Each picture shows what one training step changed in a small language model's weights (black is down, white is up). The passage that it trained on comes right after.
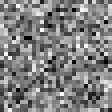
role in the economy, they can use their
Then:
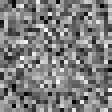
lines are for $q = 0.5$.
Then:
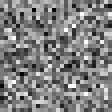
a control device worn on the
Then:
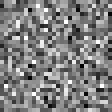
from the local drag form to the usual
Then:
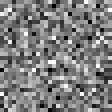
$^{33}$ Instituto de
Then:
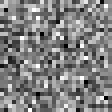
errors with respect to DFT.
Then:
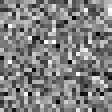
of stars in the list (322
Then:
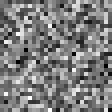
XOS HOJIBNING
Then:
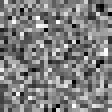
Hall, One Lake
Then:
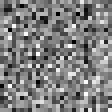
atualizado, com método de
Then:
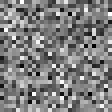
form $\mathrm{d}\ln
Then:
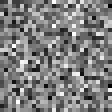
across the globe show that the general public
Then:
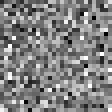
Rev. B}\ }\textbf {\bibinfo
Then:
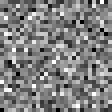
folgenden Jahres für eine
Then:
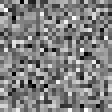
il risultato in Figura 4.
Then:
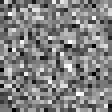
by design & Design thesis)
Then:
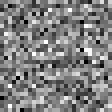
writing a set of custom scripts. The
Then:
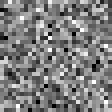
activity such as singing, conducting,
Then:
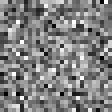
les autres sont-ils des
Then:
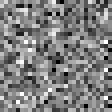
se înrola voluntar în
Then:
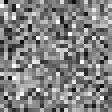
gun rate doubles than the average
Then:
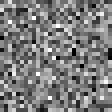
describes the coupling of $\phi$ to
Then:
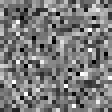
to the Topic-Specific
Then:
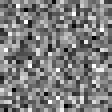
find that more than 99\,\% of
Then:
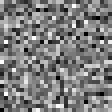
are set for \textit{Medium and
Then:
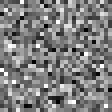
in Eq.(6) and formulae
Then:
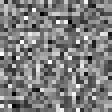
burun, ogʻiz,
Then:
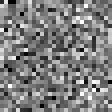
Energieumsatz in
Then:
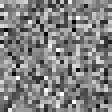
bilan o'zaro ruhiy
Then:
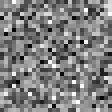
self-similar solution in which the power
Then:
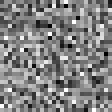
understood; as one of the
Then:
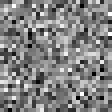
to be supportive to the industry,
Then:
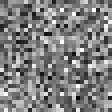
bracketing dashed curves
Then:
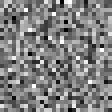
2.3 Interviews While
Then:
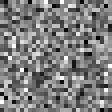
Bryant. *Acesso à
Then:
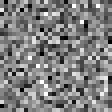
ground dressed state, that is,
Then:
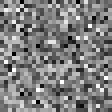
ортганлиги маълум
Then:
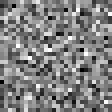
Рис.5. Фото
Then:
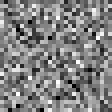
shakllantirishga xizmat
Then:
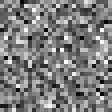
images using the WCSTools package
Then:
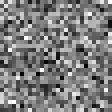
traits are: $\text{DMC}
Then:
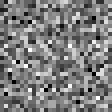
the varying levels of agreement among
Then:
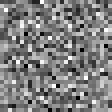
to the fact that for WIMP masses
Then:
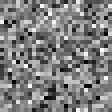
the increase in conductivity by a factor of
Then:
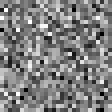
polgári lakosság
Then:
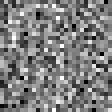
de imóveis de interesse de
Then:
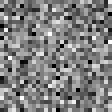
Mendes de Moraes, situado
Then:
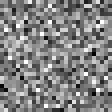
haqida mulohaza
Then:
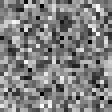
dikirim dan ditampilkan
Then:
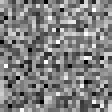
other agent's policy. As a
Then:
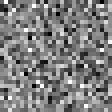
with the material from which the vinegar
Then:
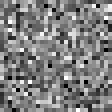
the Local spiral arm.
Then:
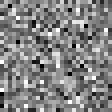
and N is the input height. \par
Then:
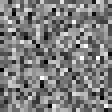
concerning cardiovascular
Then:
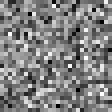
with calibration drift, as studied
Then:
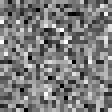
that is heterogeneous in nature,
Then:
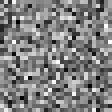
avlodlarida o'zini
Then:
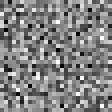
public communal household systems, including
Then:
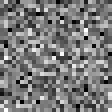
E_\phi}{\partial z} =
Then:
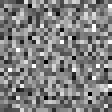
(nel novembre del
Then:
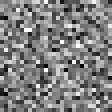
the transition upon cooling and the
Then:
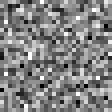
selected mathematics topics for conducting
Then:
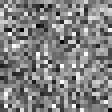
match sub-trajectory starting
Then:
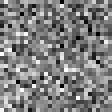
u nizoli vaziyatlarga
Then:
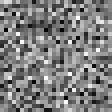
data volume downlinked over the
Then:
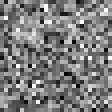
was introduced by Rammer {\it et
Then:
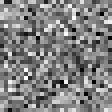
планированием и
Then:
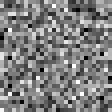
galaxy to have a diameter
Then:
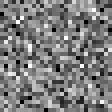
much finer $N200$ resolution in
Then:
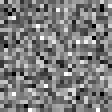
industries.¹¹ A last point
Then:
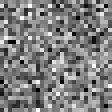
they all are internally working and
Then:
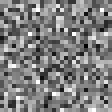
végével alkalom
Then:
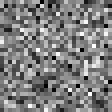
the FPU model has $L$
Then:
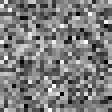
экзамен на знание
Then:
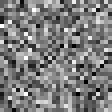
the resulting transfer performance whereas the training
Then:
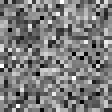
treaty-chartered University,
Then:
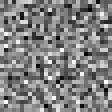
patients with NCC. Keywords:
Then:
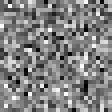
even though the differences between the models are
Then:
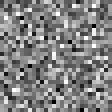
\int d\boldsymbol{x}_1
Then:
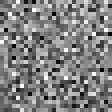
(within $\sim \! 1
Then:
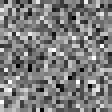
купец и посредник
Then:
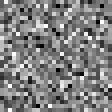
high rates of mass infall onto the
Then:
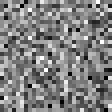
at lower pressures (relief conditions)
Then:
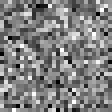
(2022) konstatierte für
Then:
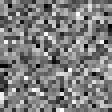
electrode.} \label{scheme}
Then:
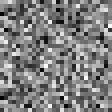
kader kesehatan
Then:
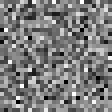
c$ $\Rightarrow (c \rightarrow
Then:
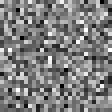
The kind of interaction is documented as an
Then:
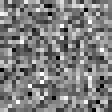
been utilised in conjunction with relevant
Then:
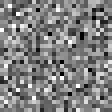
Strongly agree - Agree
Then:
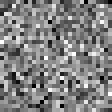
combinatorial Optimization problems
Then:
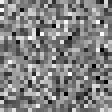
The main categories will be : raw data
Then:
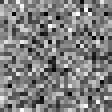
The equation defines a triangle in the complex
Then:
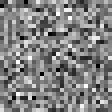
interplay between pure Majorana
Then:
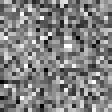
utilising it as a tool for
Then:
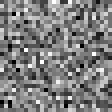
with disorders to understand the main
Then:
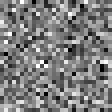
strong bunch elongation and the
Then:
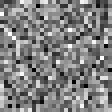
be a function of $\theta$, $h =
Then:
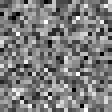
information that could compromise the privacy of
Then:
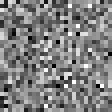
oriunde doreau timp
